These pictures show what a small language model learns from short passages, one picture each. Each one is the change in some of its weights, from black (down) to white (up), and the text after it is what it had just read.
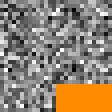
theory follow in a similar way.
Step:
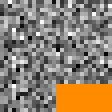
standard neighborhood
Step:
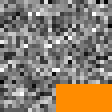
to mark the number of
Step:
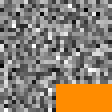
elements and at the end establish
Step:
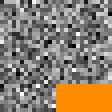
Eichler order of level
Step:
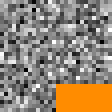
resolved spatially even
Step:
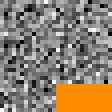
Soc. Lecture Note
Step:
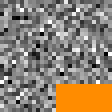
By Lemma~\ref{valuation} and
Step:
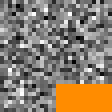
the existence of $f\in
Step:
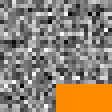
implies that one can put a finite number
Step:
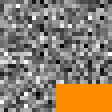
above lemma can be identified as the
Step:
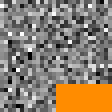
> m$ for each $1 \leq
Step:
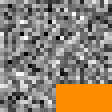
the branch divisors
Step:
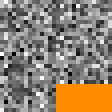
that the resulting function is convex
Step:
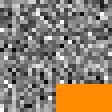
In \cite{C18}, the
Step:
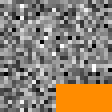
level of $\calE$ as a
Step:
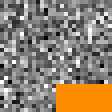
By using Green second theorem, the
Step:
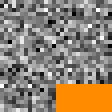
the same conjugacy class in
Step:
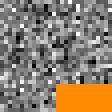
there exists a polynomial $$\pi=\pi
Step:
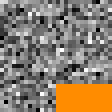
it is sufficient to consider the
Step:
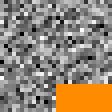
easily form this fact.
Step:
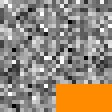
we prove our results, we state an
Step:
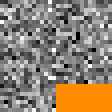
be thought of as $1 -
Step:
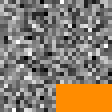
\Real , \end{equation}
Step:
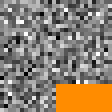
in $\RPP$, after a
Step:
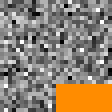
as the Zariski
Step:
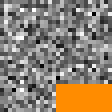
by an element of $\DD$. This
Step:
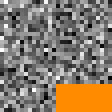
typically forces the existence of
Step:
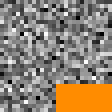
fact that mathematical
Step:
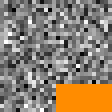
< + \infty: \quad
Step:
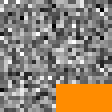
``mean values'' of the
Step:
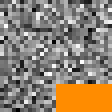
\ref{comparison of
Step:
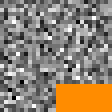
pool of available
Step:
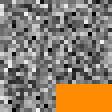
> t_{0}$ both admit
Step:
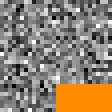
inversion $I$ followed by
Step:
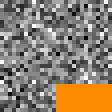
F \cap H_0 $, then
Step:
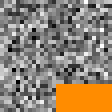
the subspaces $\Omega_j$
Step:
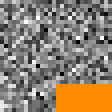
A$-equivalent if and only if
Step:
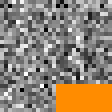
to approximate a target
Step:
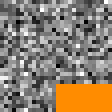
corresponding to the minimal sufficient
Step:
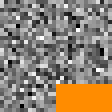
We recall the following definition. \\
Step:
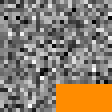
terms for each fixed $x$ and
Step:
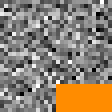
Erd\H os,
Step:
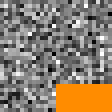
is colored white or
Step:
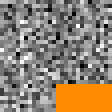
first divide $\Omega $ into
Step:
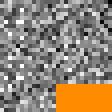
function) of a probability measure
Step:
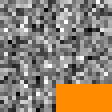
extend the coloring to
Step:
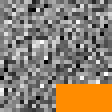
\underline{{\sc Second
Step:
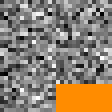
and there is an odd part
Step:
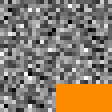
equation (\ref{eq:p})
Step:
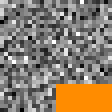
geodesic path (in
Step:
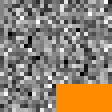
Group Representation:} \
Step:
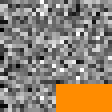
regulation power is sold,
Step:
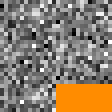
Define $C_2=\cup
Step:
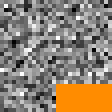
in case one of $A, B,
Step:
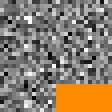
[place] {}; \node
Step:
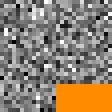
for some constant $C$ we have
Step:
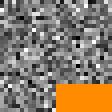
numbers are \textit{positive
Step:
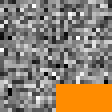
symplectic forms. As
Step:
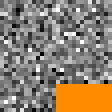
2: $P$ is sorted
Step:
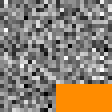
of the following theorem is the {\bf main
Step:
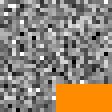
grids with high spatial
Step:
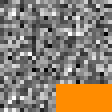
fixed $\tilde \la >\la
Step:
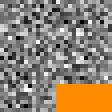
between the road and an outside
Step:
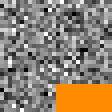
which describe the technical properties
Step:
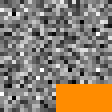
or that $\ev$ is
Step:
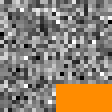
\rangle$ denote the cone and
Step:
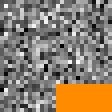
using the Stokes theorem, we
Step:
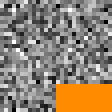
solution to the Cauchy problem
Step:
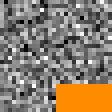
is performed for the
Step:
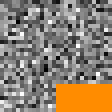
$\rchi_k(G)$ for
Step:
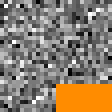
results presented here are generalizations
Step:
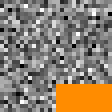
$q$ is inner and so
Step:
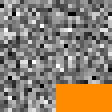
Method 3, for the
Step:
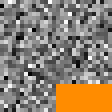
arbitrary point $p \in
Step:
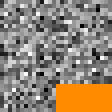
I would like to take this
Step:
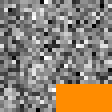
to compute the spectrum we
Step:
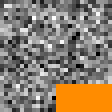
the function $f$ can be defined
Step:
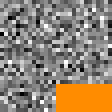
figure to show how those
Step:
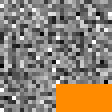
Science Foundation.}
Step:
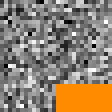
of it is an actual
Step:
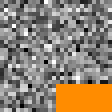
and an explicit update of the
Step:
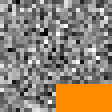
\ac{mg} convergence.
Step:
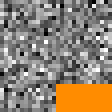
this paper. In this appendix we
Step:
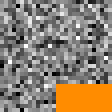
\begin{align*} A_1=
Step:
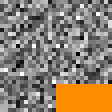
of $U_q(n)$ and
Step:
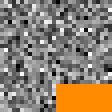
dimension $d^+ - 1$ that is
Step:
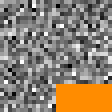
via the identification
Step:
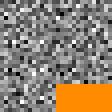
$n$, and let $X'$ and
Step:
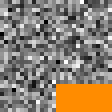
$c_{\s}$ denote the element of
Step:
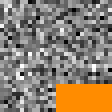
$\Lambda$ is a mapping from
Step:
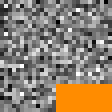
paper, we presented ADMM
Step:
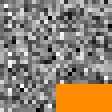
show the resulting equation, modulo the
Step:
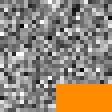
profinite group $G$, then
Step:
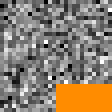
onto $\mathbb{R}$. It is
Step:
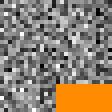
c^2\bigg), \ee where
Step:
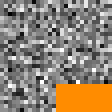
$G$ has some proper nontrivial
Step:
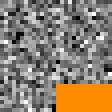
which are equal to $d$.
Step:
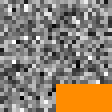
consider a domain $\Do \subset
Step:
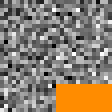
This lemma is an improved version
